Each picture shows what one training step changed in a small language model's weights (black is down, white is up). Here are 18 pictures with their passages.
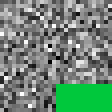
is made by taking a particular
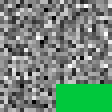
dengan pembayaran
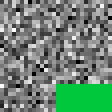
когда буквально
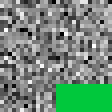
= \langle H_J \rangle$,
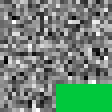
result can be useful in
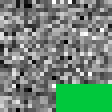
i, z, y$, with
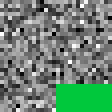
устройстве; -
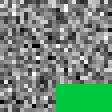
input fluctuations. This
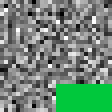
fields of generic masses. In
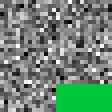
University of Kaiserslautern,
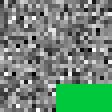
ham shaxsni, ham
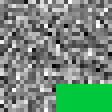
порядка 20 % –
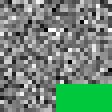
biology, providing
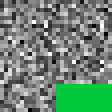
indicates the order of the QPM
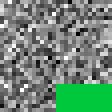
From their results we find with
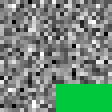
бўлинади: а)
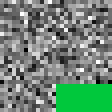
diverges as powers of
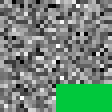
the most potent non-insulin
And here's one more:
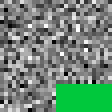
consider uniform linear
